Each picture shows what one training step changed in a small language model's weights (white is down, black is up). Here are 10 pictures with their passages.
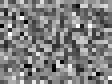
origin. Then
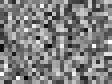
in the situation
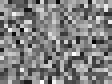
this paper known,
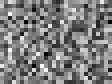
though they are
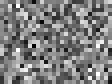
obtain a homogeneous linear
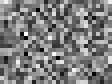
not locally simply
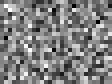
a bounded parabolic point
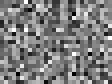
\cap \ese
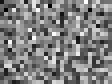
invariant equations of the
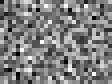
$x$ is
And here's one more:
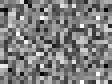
trees grow at
